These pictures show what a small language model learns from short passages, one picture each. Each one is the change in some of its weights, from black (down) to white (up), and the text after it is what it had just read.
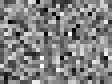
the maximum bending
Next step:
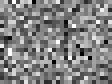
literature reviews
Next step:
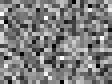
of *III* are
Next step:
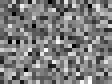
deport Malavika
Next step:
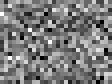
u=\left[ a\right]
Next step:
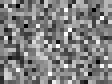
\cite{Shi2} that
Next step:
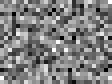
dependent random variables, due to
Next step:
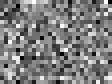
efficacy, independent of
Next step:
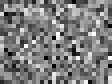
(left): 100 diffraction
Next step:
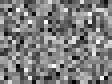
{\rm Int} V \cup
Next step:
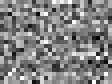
interpretation of the finite type condition
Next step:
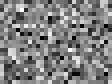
terms with~$n<N$
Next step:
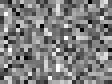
between categories. 3. We
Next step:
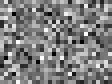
respondent (89%)
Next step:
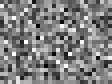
development of mechanisms for
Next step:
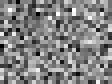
states that the number of
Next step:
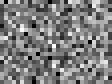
the proposed relaxation
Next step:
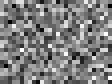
of $\Phi$ via the
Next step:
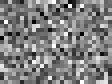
ansatz equations and
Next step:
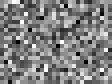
the cartesian product of
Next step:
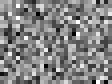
have never been modern, but
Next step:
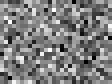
on $\overline{\widehat{F}}$
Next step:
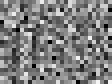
application configuration,
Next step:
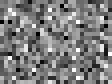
parameters used in the
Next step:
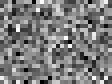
between a company and its
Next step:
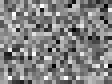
$\vf$ is a domain
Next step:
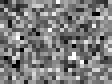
Traffic (CiT)
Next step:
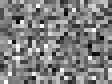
vectors $\xi\in
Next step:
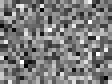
and robust semantic
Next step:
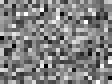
head orientations,
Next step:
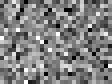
of the considered frame for
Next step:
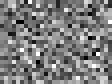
and could encourage them
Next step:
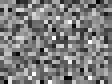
operating temperature of
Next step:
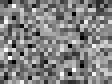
\end{equation} where
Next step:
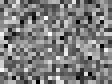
systems. Besides,
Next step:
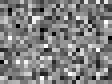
Fourier transform of the
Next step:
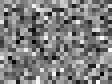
and sowing date was
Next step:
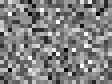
further throw light on the
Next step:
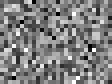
broad band at
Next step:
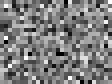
embedded $2$
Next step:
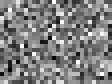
a right invariant measure group can be
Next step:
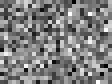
template to be
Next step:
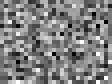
boundary function and initial condition
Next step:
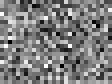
morbidity. Case
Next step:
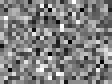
with trivial normal
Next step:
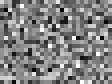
vertex operator algebra and $M$
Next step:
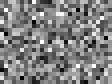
The advantage of using
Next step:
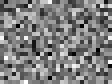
may define the conditional law of
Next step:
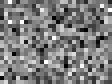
at the research of experienced
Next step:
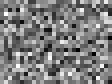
$\mathcal{O}(m)$ with
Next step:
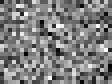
the Arctic**
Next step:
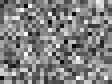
Milan, Italy)
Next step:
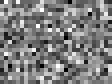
V$, the cone over which in
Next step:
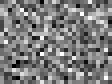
and ethical standards in
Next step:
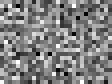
lead to an excessive number of
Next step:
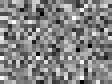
management-based PLM
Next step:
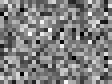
interventional group having
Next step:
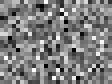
denoting the integer part.\\
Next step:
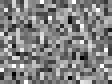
where $H^1$ and
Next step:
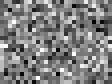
this tower built
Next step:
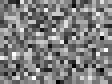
on $|\omega|$, from the
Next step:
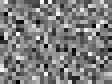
have already been
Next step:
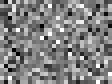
same size. This is equivalent
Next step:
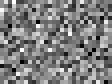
After 25 days
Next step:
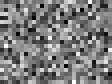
the Wright function of parameters
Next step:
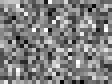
half the shortest
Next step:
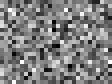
the only equilibrium of
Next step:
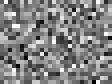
for any $(I,\theta)\in
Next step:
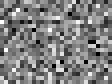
Vehicle type.
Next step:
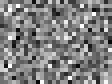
researchers concluded that
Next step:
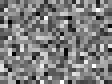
study. Hence, taking all
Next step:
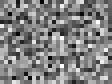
$L$-colorings of
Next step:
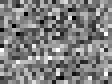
citizens of India
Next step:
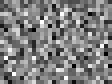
use numerical approaches, that
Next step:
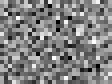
injectivity of the maps
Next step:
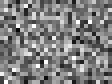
levelwise, an approach that only
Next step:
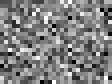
effect on increasing the
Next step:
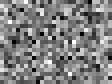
specific gravity of the distribution
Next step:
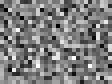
on the population,
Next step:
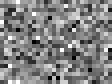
condition that the range of
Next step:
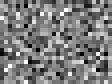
based on the idea that in
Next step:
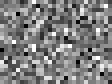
(a-d) were significantly
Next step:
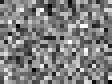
that $(V,s)$ is
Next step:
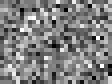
as follows: In section 2, we
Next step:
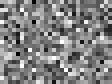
In this note, I want
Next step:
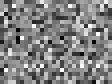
interventions to alleviate
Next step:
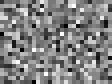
levels increase in relation to
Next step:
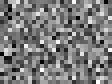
homological algebra is how to
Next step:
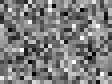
is based on four themes:
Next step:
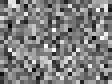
not the case in general.
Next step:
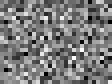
closed surfaces nor
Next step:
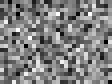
State University \\
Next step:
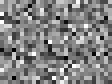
exist at least $\phi$
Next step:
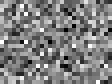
many ends (See Theorem
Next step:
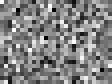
here. We give formulas
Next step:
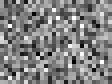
would be the ultimate
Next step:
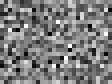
five. The control group
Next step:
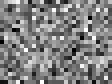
is dropped,
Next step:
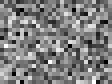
pathwise) uniqueness
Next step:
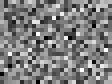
in order to take into
